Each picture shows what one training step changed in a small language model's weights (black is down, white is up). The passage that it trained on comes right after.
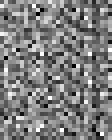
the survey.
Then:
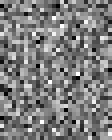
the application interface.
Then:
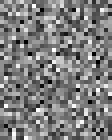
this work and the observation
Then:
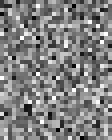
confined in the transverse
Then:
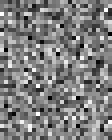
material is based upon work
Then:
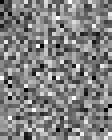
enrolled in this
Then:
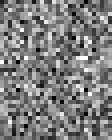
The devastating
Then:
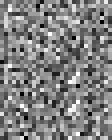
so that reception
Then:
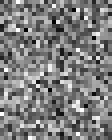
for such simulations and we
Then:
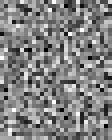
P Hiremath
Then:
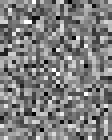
for energies between 2
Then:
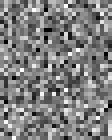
The screenshot
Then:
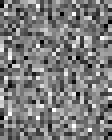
found that it is possible to
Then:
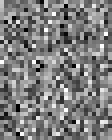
the core peak
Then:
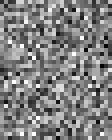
and the drag
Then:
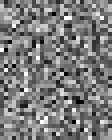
calculated at $f =
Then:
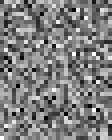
to fixed panel
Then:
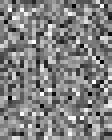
School of Eng.
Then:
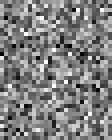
their study in primary
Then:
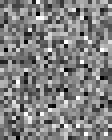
central commemoration
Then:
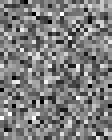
OI serves the
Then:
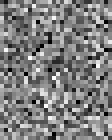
times and can be
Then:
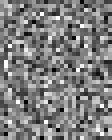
in $m \cdot
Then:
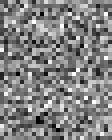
given by $p_F
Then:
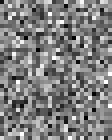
The spectral features from
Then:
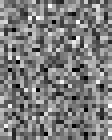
amount of educational
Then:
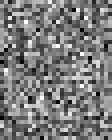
in each layer.
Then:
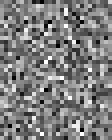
archaeology which
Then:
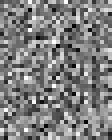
in encrypted
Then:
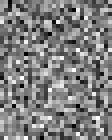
of these measurements for a
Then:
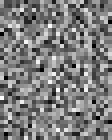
curvature, which has
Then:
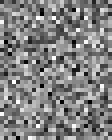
molecular dynamics
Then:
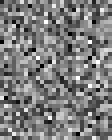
that the STM
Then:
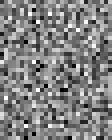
the capture tally
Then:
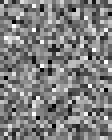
Figure 2. Test the
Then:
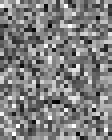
pace of change in
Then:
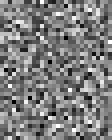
specific virulence
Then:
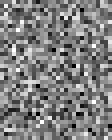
estimate the variation
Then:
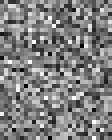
India. The work
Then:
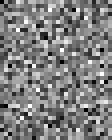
and to review these
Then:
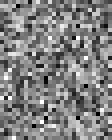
and Loss-Induced
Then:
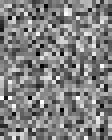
watermarks that
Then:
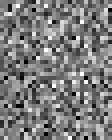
of them are stacked
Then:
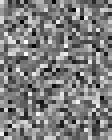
measurements are fitted
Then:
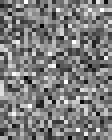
starting feed.
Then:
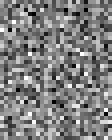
in which they built their
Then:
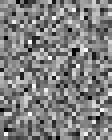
panels) and the
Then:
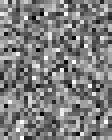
However, the latter is
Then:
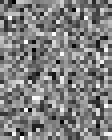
as a nuclear
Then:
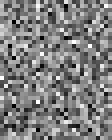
decreasing. The most
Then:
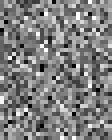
explanations that have been
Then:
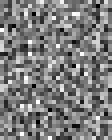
in which linguistic
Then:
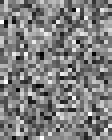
model in a magnetic field}.
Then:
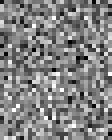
dimensional object. We
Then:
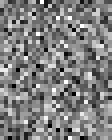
operation is input
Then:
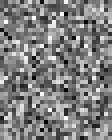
and neutralizes
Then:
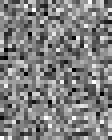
by allowing independently
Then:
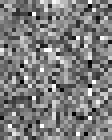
long; age of the
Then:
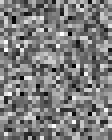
propagators, the
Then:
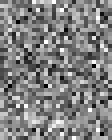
areas are about to be
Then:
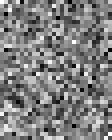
enhanced the
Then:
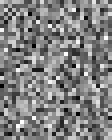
relation between reference and
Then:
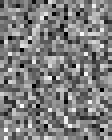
of the complex was clear
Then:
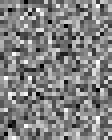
The developed method was
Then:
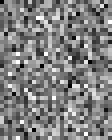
Mo, Ni,
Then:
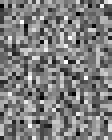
des Grecs, et
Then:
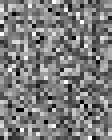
the transition occurs
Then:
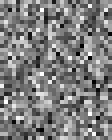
state, an upward
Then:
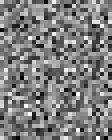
converts analog
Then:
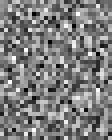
can be regarded as
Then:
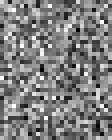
initially $1.38
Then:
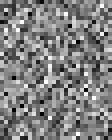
Nigerians through
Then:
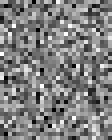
approach for predicting combined
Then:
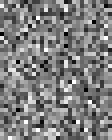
shift decoupling
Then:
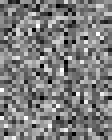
line and colostomy
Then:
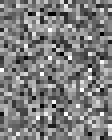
the Persian or
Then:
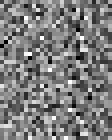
a first approximation they can
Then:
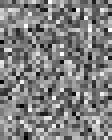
ideas presented in
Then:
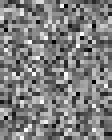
Experiments on
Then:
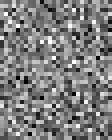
consistency in generated
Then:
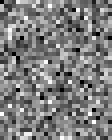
which, in the limit of
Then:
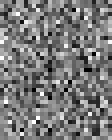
is the fast and
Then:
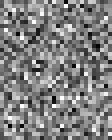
a prominent place
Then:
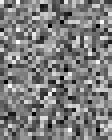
these tools are standard
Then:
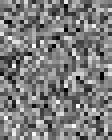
problem of quadratic
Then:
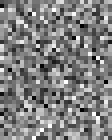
information and in case of a
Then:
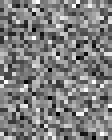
criminal escapes
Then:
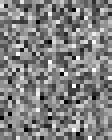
The validity of the
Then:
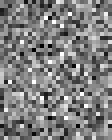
common environment by using a
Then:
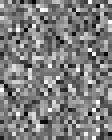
If we choose
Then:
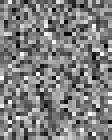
contributions, mainly
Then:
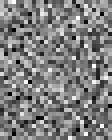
as a well organized initial
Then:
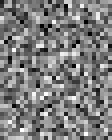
of glucose
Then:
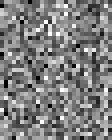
to the license
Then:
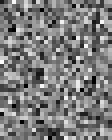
as democracy,
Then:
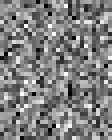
to fully understand and
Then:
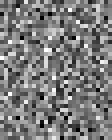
of interactions is often
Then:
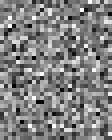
& Huselid,
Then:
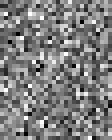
the action (\ref
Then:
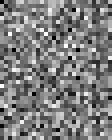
and $q$, respectively.
